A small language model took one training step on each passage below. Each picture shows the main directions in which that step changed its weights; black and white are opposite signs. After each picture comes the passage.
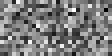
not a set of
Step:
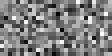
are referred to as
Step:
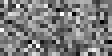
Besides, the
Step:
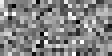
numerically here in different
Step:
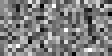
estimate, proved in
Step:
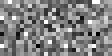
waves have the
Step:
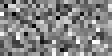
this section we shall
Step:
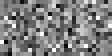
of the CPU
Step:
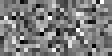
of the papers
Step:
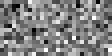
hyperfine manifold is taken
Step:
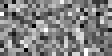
this limit. Then,
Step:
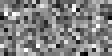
follows that the fundamental group
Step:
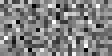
COUP stars
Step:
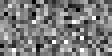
equivalently iff
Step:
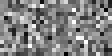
likely contain a
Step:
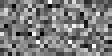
response of QCD matter
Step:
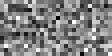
which are important indicators
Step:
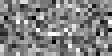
and (d) are
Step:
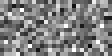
by gas and radiative
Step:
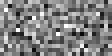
polarized matter for which
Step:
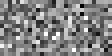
and let $k$
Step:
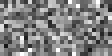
$A$ sum in
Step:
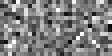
setting all smaller values to
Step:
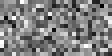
of rational curves
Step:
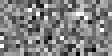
free quantum channels in
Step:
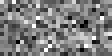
the efficiency and
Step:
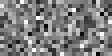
have introduced a weighting
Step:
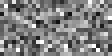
this result, and the
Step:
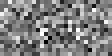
profiles studied in
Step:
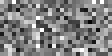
the codimensions
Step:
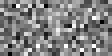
standard error of the
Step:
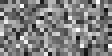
inherit the
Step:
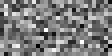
this follows from Lemma
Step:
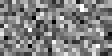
and \bea
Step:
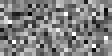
fall on the corresponding
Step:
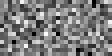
and denote by $%
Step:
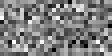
path $\Gamma$ and
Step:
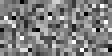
of spontaneous flux
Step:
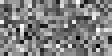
o5 = true
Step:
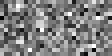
such that the leaf
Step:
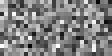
what measurement device
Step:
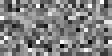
an element $e$,
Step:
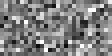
are generally, and
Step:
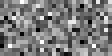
of Thorpe's
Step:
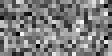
dissection theory of
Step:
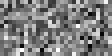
$f$ roots
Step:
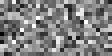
the paper. Consider
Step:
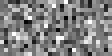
image, which is
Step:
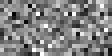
reduction process uses
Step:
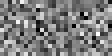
and between the end of
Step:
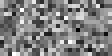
associated as above to this
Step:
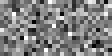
apply a homomorphic transform
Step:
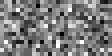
apart from the quantum
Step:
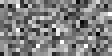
total AMR, the
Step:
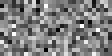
If $z \in
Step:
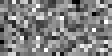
is comprised of
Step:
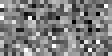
Une structure presque
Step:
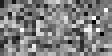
on the lattice as the
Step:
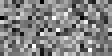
% shift-option
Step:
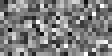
global state. Hence the
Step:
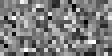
of $g$, which
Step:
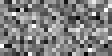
perform a Hodge
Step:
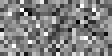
= \xdtx
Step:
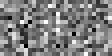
equation. In order to
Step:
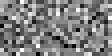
are decided by
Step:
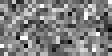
therefore provides a particularly
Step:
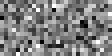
parameters, and so,
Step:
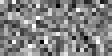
the formal continuum
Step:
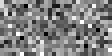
considerations show that the
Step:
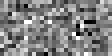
generating algebra. The
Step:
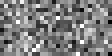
for lensing
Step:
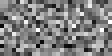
are also generated by
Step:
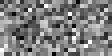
linear combination of
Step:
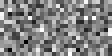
Coulomb potential
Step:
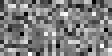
quantify it by
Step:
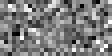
periodic components and show
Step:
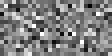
this paragraph,
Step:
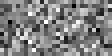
el mismo e
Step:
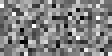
considered any classical Hamiltonian.
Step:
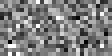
breaks down at low
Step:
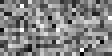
between the ranking performance
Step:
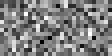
It is well known
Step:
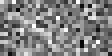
the interferometer
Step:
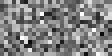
data structure that supports
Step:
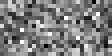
be infinitely extended as
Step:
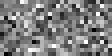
of probability measures given
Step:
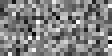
thank the team
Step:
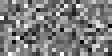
for a clean
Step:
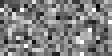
construction may provide a similar
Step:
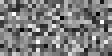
some $i$.
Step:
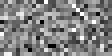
conditional probability densities
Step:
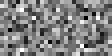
faint detection. The
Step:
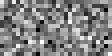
to construct examples of
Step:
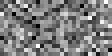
generality, the three
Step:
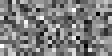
and a lover.
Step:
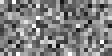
the existence results of
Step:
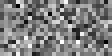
discovery of a
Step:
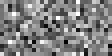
baryonic matter
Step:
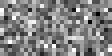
graded abelian
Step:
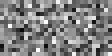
experience the
